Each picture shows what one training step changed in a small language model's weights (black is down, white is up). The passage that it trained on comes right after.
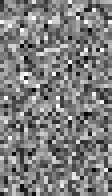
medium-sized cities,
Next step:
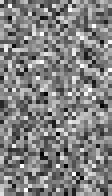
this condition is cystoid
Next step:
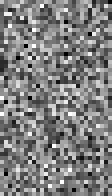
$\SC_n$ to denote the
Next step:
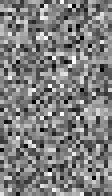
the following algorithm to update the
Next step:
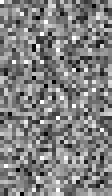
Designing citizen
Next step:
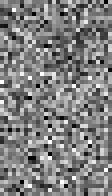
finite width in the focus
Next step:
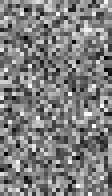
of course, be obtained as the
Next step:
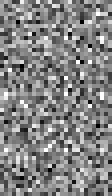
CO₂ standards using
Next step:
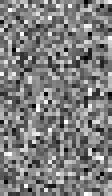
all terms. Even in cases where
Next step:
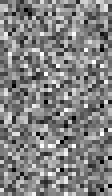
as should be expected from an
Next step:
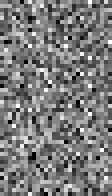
to real-life problems.
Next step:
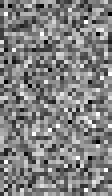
\end{equation} Denote by
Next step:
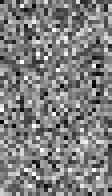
is generally in agreement with the
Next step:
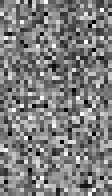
the factors run into those
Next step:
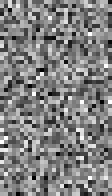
2.0. In the Fig.
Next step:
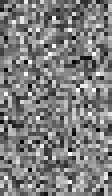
After such simplifications the total
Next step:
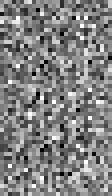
of supports [198] to
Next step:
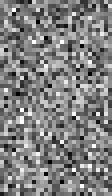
to the right of the point Μ
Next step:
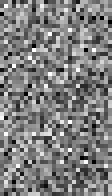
exist: \begin{equation}
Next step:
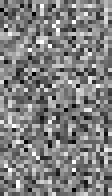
each process invests a fixed
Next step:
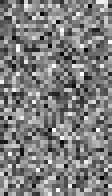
B{\idealGen B
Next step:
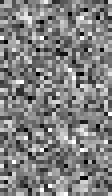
antioxidant properties and ability
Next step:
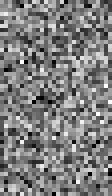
of the average path length
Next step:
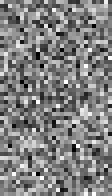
reward chamber from the
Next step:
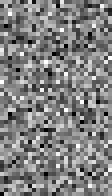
despite a much smaller mean
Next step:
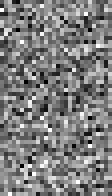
| | | Xu, Xiao
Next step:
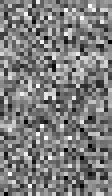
the macroscopic
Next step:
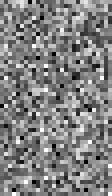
let $S$ be a finite set of
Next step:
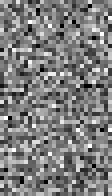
CF = Cost paid by
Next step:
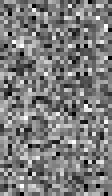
in a sequence of guidance
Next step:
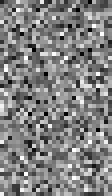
small neighbourhood of any
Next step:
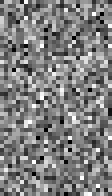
which usually functioned in the
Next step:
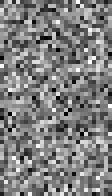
and Stat. Comput.},
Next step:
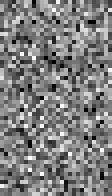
rectal examination
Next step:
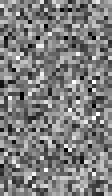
Lordosis & mating
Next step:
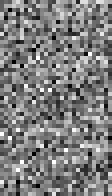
$k$. Let $\ke$ be a
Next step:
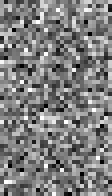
parallel. The deviation
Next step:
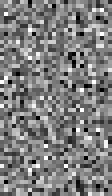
result in collar blast and
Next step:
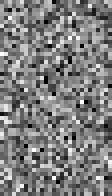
more module-consistent
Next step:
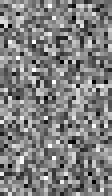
a color $i$ with
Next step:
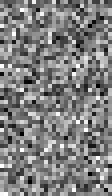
problem solving among others.
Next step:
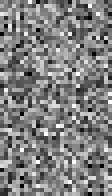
In order to select sufficiently large
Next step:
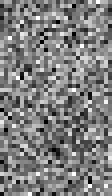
and large size respectively. From the
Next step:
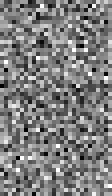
of an $\omega \in S$ such
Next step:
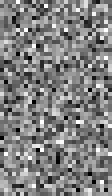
then $f_{j}\perp
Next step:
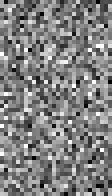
each algorithm for each of 10 different
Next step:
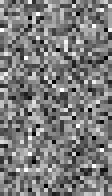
additional factor of carrier
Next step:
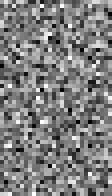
Brief Noninvasive
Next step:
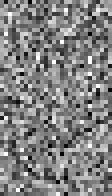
where $\Theta_D$ is the
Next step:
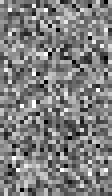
Then the considered crossing is also
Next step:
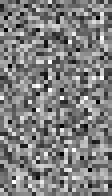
i.e., its centre of
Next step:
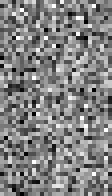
new proof of the existence of a
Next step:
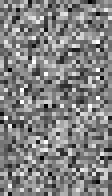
One question that motivated
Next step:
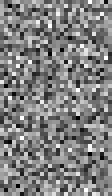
Fig. 2 (c) as a function
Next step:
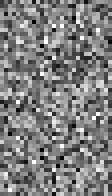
the onset of collapse to
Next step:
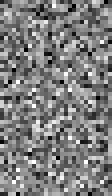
distribution of the oligomeric
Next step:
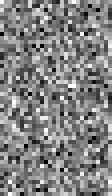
weights with those from the
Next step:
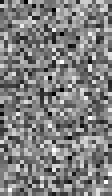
the presented framework the system
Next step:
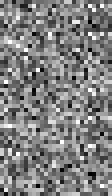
flow. The zeta function is
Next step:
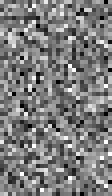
whose many-body
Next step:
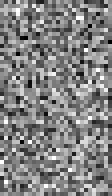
\rOnto & \mathcal
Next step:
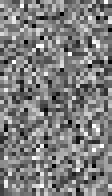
internal degree $-2$).
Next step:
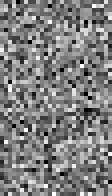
temperature at the interface between phases
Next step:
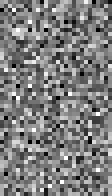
finite set $\=H_n$ of
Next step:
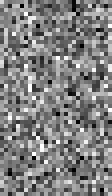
now only a few definitions
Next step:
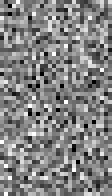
= 0$ under magnetic field
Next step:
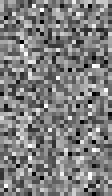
{\footnotesize The
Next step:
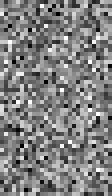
where $\mathfrak{h}:
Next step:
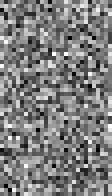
two points. This completes the
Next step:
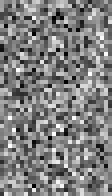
to yield converged
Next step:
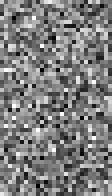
the other. We now define the
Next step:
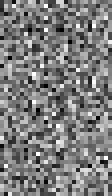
e-retailers differentiate
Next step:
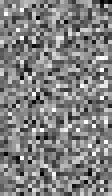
and $B$ satisfies additional
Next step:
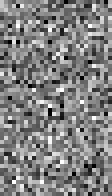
relies on his characterization of
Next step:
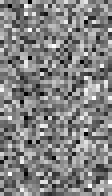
\ . \nonumber \end{eqnarray}
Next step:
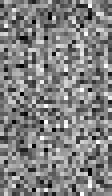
was selected because it was made
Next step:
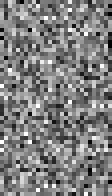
we discuss these translation methods with
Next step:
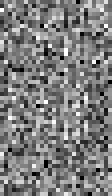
Average changes in yield
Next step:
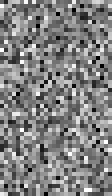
denote the root of (9) by
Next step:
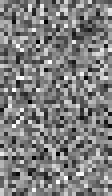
isomorphic copy of $\Delta
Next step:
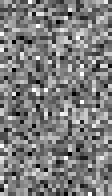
potential available of soil
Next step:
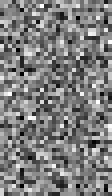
new goals efficiently. The
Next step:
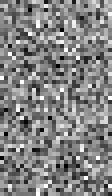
have indicated in Table 1 the
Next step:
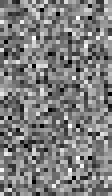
Dirichlet (essential)
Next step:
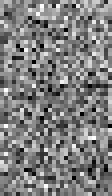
leptonic decay of the
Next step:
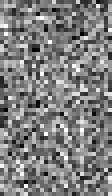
Published: 08th
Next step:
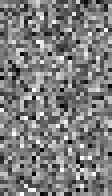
is the string dust
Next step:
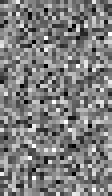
that is transferred into the
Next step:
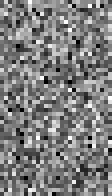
is the semidirect product
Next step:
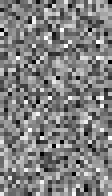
$g_\S$ is algebraic.
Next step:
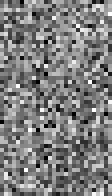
a hypersurface in
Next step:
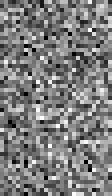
is oxidised at
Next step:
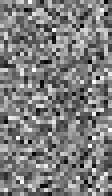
the responses from the students
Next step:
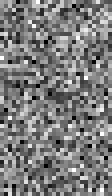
a system of equations for the variables
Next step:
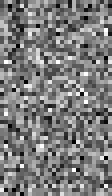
basification with sodium
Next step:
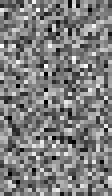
all considered models have a smooth
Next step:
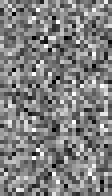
ideal $Q$ of $R$,
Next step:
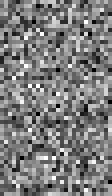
0. \end{eqnarray} Let the
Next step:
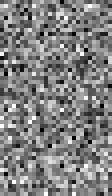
ATLAS collaboration
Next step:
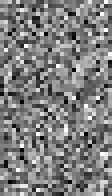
Exact details defining
